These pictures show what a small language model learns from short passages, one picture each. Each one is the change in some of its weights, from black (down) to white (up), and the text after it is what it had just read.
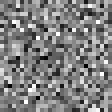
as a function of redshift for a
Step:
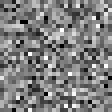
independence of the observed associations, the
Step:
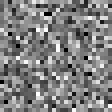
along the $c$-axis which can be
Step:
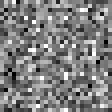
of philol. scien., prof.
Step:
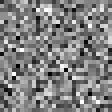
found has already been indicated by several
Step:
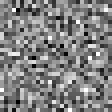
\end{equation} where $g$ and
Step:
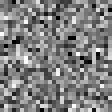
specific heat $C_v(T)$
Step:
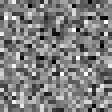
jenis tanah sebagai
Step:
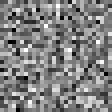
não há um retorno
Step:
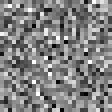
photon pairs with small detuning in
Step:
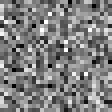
ham bundan mustasno emas.
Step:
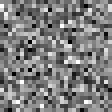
tangalari, ko‘za
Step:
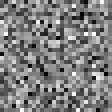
Young's modulus can be obtained
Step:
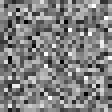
abdominal area. Immature and
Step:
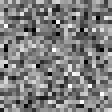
Mathematical sciences | |
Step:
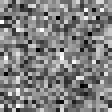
description of the surface states requires the
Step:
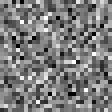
for work, and is willing to start
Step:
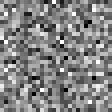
Nauka i shkola.
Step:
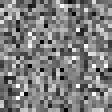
user-centric approach, notably through
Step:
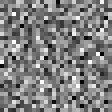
same source, over three billion
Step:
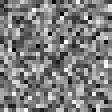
Rural - d. Lugar de
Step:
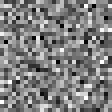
0 0.33) is also close to
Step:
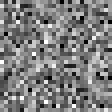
and thus improve the products quality due to rapid
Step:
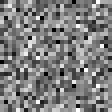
матери. Определение
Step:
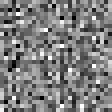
ongoing as well, including Europe
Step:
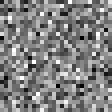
unwillingness to speak BE
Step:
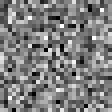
on the duration of blockade and
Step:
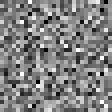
was achieved by means of nylon
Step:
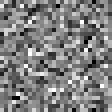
les définitions suivantes
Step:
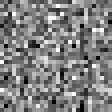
of these electronic signals on the trap
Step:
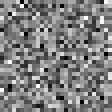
re grauissima, ac
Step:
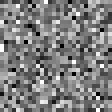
that of the overall correlation for all spherical
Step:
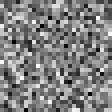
the quark and gluon form factors in
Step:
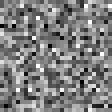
the way, it is very convenient to
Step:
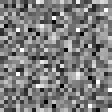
On Mission Architectures:
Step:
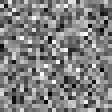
run for 10 mins. This run
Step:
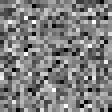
üzere "yeni
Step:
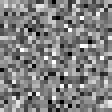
first gill arch and includes all
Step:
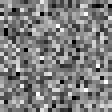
during the experimental period, whereas control fish
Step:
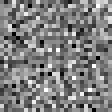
of the individual trackers. While
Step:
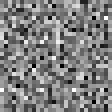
jamoat joylarida
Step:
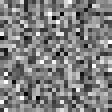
an Euler discretisation with a
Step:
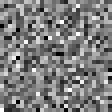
have more concise, round, and
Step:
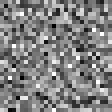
a staggered fermion field
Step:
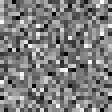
year-to-year fluctuations in rice
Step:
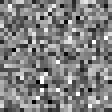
Trombose Venosa
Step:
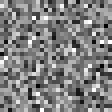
IGA-D methods of calculating the
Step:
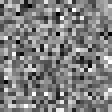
quanto maior a área,
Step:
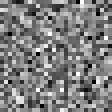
they also contacted old customers
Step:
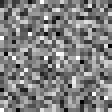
opens the door to other effective management
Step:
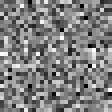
clinic pathologic and statistical
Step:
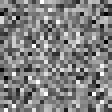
Blomington Indiana University
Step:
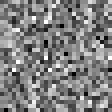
Y.G. Zhou,
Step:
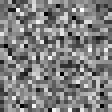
each data point. An additional overall normalisation
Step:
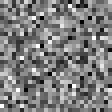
including the fundamental conceptual foundations, in
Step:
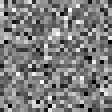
\mLEED{}, we were able
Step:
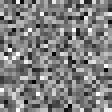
the implicit and response residual space
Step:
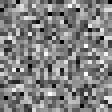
map cotton root rot in two
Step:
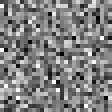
The optimization method derives from the
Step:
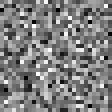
ellipticity of the fundamental
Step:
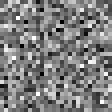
de clasificación climática de
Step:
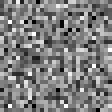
el punto que debería representar
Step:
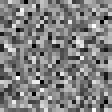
zekâ ve artırılmış
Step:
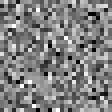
model. In structural equation modelling
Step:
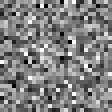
gesproken. De effectenbeurs
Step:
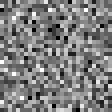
sparsity patterns introduces significant challenges
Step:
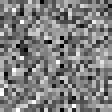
affects the performance of the solar cell.
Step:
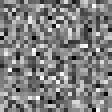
Wel hebben zij de
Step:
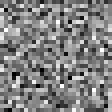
samples of the training set. The level of the
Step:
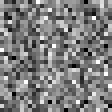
customer is dissatisfied with the
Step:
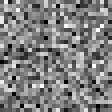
Mazher Assistant Professor
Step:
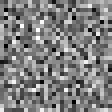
with various strategies in geometry. 104
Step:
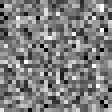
of other social determinants of health, such
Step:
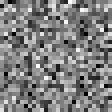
without the inclusion of human expert review.
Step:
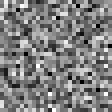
is 200; children less than 2 years
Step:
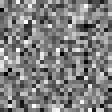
evolution of the whole infrared selected
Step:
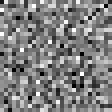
students per category. Though we
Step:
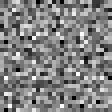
rate per LA PPM 49
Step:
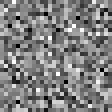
net profit. The result in table
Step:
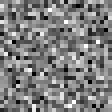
Values of the Akaike information
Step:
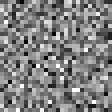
o'ziga emas, uning
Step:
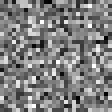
the Galactic center region by
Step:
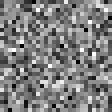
time in accordance with general relativity
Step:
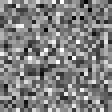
presented for the placement of a single
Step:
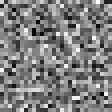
the crystal structure of KHT can
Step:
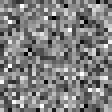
moliyaviy sarmoya va
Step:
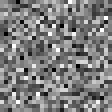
Mountains, undertaken within
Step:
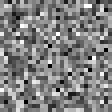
the last pulse before the gap has a
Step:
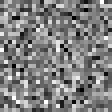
P , and water content W_c of the
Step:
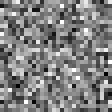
reached 79.7 million
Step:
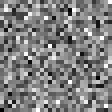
до уваги характер
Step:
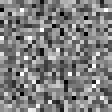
or international policy/decision
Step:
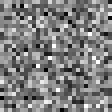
finite size scaling (but with temperature
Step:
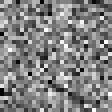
і потребу командного
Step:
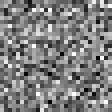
is essentially a matrix table that
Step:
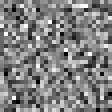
were detected. A total of 189
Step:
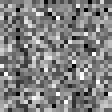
туриб, илм ва
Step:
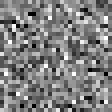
\bibnamefont {Malomed}},\ }\bibfield
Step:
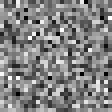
erg s$^{-1}$, which is expected
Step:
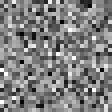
idi. Beatrice
